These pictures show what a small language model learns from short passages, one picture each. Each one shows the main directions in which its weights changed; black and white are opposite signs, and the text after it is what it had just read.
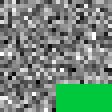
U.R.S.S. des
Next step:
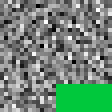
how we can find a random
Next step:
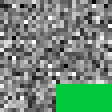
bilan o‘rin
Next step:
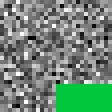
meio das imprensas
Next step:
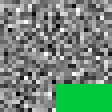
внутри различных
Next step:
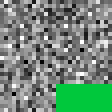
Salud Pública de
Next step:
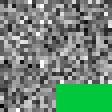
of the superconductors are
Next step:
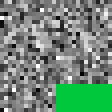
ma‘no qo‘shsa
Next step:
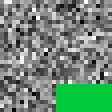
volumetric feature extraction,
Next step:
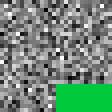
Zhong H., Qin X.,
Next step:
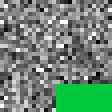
ótica da ECT como uma
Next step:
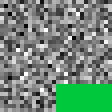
and the Treaty for
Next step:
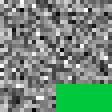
ega bo'lishi
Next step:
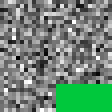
then given by \begin{equation}
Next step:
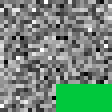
an input base point in the space
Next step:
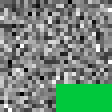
for Excellence in
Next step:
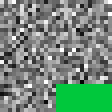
added but it is then
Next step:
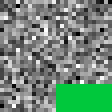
Bluetooth Smart:
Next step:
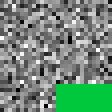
Right: Introducing
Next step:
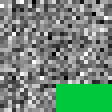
be equal to the To
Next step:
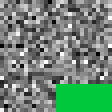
J / \left( \Delta T
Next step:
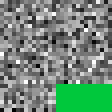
When one participant rotated
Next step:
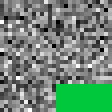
plasma mediated by ${\cal
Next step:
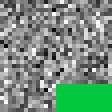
tuning in $m_{\chi},
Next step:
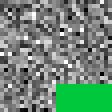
гербе города
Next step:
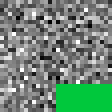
С учетом условий
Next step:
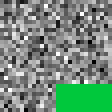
ajaran Catur
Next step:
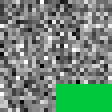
у цивільному
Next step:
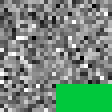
числе — в
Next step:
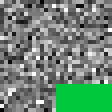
number of qubits associated to
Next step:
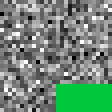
SANTOS, Charles
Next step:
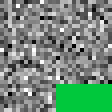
UJI, la UV y la
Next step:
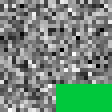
in diagnosing the differences
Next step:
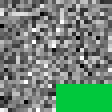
bu esa baxorning
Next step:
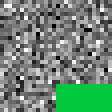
presence of an infinite set of
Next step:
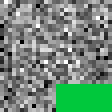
соҳасига оид
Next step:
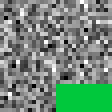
the experimental results. The similar
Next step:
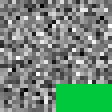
show, for fluctuating
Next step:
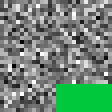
En las familias,
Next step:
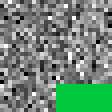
hence it might appear that
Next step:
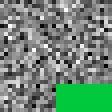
is the transmit power and
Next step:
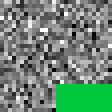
har birida alohida
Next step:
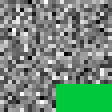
habitação a que me
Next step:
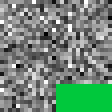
The Einstein $A$
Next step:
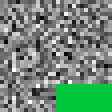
get too big, {\it
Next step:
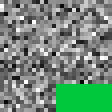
as consequências
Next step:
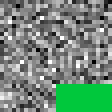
averaging over angles, we
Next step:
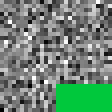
number of samples taken are
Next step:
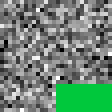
the paper. For asymmetric
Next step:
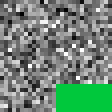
the overall size of the
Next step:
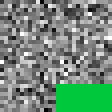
deep emotion, but the
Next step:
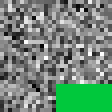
become foundational in natural
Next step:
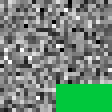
a similarity to the MW and
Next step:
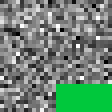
así como extractantes
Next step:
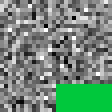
на третьей сессии
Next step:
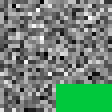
choose a single segment
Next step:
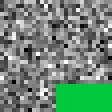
\ewssf (left
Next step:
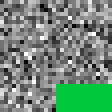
ertaklar» asarimda
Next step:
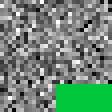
and modest velocities,
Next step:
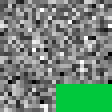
have not computed this difference
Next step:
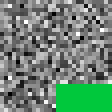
contrast that pipeline with
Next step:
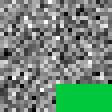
we observed at least two indications
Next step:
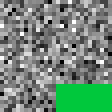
(\ref{bigs0}) defines
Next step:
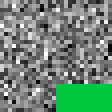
síndrome de dor
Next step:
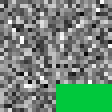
by the entanglement negativity
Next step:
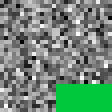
always have an inertial
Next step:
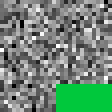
Hopf charge of the field under
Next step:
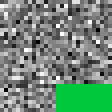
found to be statistically
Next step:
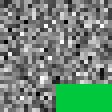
вищої освіти:
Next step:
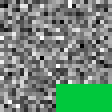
b) two Gross Tumor
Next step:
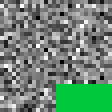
perspectiva defendida por
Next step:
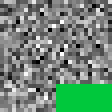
in the main text as a
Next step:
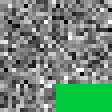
2020. Anthocyanin
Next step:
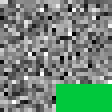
característica de este
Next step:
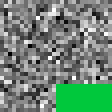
picking", where users
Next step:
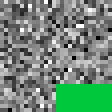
formal phases, we combine
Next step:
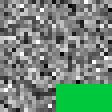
carry different physical
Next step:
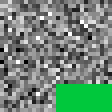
porte l'information »
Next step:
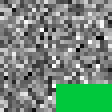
that $h_1\gg
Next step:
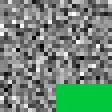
críticas desde su
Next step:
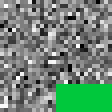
level all the time. Recent
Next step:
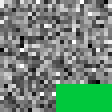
the potential parameters $\lambda_i$,
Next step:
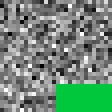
the two radii containing
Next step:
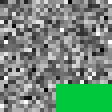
para que escriban No se o
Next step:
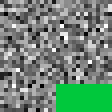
cluster TF relation exhibits
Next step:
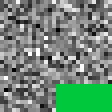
дослідження як
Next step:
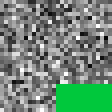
Valley archeological
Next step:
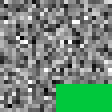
efficiency. The core
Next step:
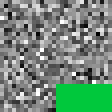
general relativity in greater
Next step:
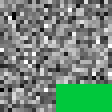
like to be seen as
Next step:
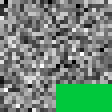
– tedy peptidu –
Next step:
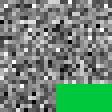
faoliyatida asosiy
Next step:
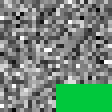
(\eg a 24 hour
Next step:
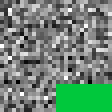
the HC discharge
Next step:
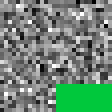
such as coronal bright points,
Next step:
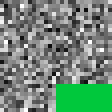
the patches. ##
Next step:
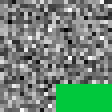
triangulación contribuyó
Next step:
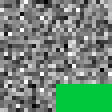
Lean Duplex |
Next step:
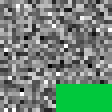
meV, in good
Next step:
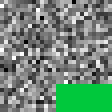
RG equation for the quartic
